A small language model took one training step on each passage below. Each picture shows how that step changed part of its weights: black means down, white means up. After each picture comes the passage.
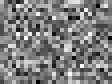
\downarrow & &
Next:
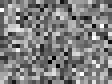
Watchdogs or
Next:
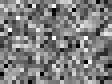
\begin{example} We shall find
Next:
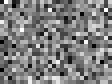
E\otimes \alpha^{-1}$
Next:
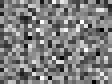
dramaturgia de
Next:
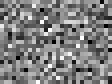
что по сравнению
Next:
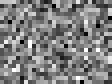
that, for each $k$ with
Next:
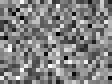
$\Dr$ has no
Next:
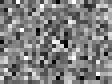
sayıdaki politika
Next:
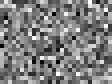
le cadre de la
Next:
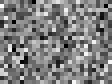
large $N$ and is zero for
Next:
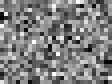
and the wide range of
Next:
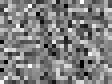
Hence the contribution of
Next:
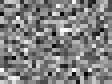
Clásica como arma para
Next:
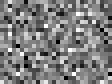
using posterior realisations by
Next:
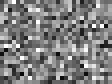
\eqref{system 2} with
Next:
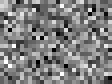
se volvió á su
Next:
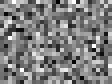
va ularning o'zaro
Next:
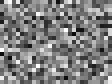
14; Chelliah, de
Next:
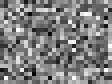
kelishga intiladi;
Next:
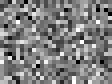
neuroceptivamente seguras
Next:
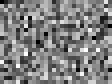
місячний строк.
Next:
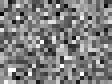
Let $\zeta'$ be canonical
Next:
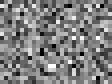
that \begin{eqnarray*}
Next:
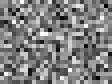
$\lambda>0$ and
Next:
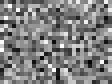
Theorem \ref{theorem3}.
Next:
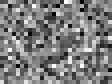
we find \begin{eqnarray*} 0
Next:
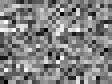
Choose a representative
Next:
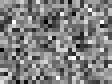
numbers of infinite graphs is as
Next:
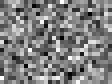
p2}$ for (i) and
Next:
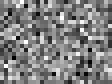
avoid using the result of this
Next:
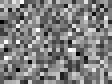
$l_q$ be the line
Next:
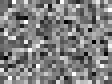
valor intrínseco
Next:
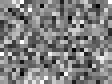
$(X,\mu)$ and for any
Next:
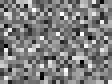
deseados de participación
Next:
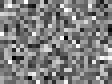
entre la catégorie des
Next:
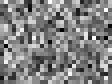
mult pentru a
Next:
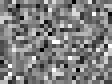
define natural numbers as $n =
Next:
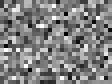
maps $\theta_n$ satisfy that
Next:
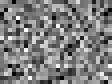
\supp {{\rm
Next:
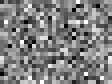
for all $t\geq 0$,
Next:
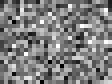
strain of *Ashbya
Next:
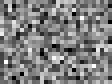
that in this example we can observe
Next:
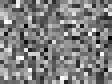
служби до набуття
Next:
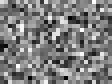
o'quvchining yosh
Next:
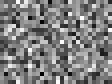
e facilidade de
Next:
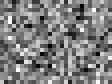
result will be of importance below we
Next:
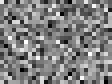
einem hohen Masse
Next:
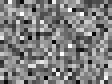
radial coordinates and similarly
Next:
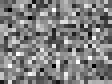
досвіді наукової
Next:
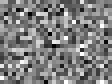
since $V$ is an analytic
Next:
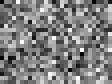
gegeben, in das
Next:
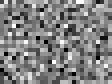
nazarda tutgan
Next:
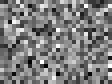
kiritish, real
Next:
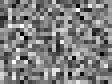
chuva era mantida
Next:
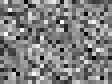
de nouvelles logiques
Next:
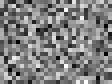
by comparing powers of
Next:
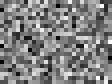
which force the boundary measure to have
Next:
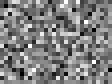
examples of groups which do not have
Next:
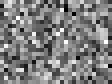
się w nauce
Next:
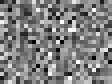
Math. Soc.
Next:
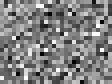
arbeitet mit der
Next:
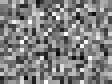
with the $A_6$ generated
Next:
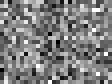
kezi kelganda
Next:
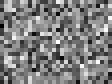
en el caso de lo
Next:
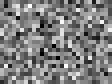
that it is exactly the negative
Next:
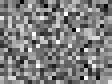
tizimlarini joriy
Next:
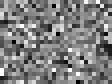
previously known bound of $c <
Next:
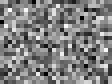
N. Caedentey
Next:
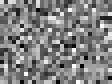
$\Gamma$-action via
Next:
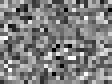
of this approximation. The
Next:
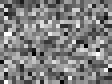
принциплари ва
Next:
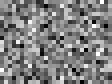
to the cost increase. In
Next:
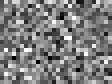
muestrales. 84
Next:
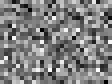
a coregular representation
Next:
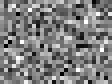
with an automorphism of A
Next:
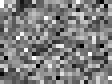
Lagrangian is given by
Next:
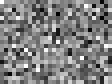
Shunga ko‘ra,
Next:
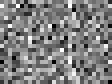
indrets records
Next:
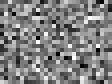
y la solidaridad. La
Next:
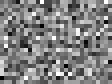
knot whose non-classicality
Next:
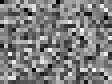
емоції) і
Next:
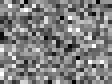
(the heads of such
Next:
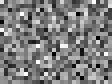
qui ne dépasse pas une
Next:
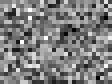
формы такой проекции и
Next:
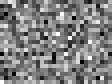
van grondstoffen -
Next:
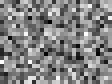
the following. \par \par
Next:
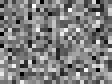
corepresentations of
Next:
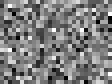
such that for each $f \in
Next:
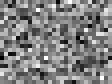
of the non-crossing pair
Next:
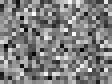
coordinates, we established a
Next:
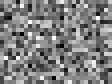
imkoniyatlari 5G
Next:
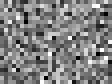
arbeitet es mittels
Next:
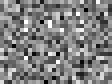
value of the entropy
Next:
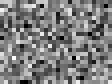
ko'nikmani hosil
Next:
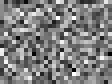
Paulo: Unesp,
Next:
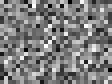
lexicographic order on
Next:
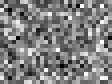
removed. If we
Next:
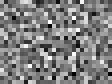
$b$. An m-interval
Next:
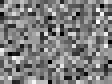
тили дарсидан
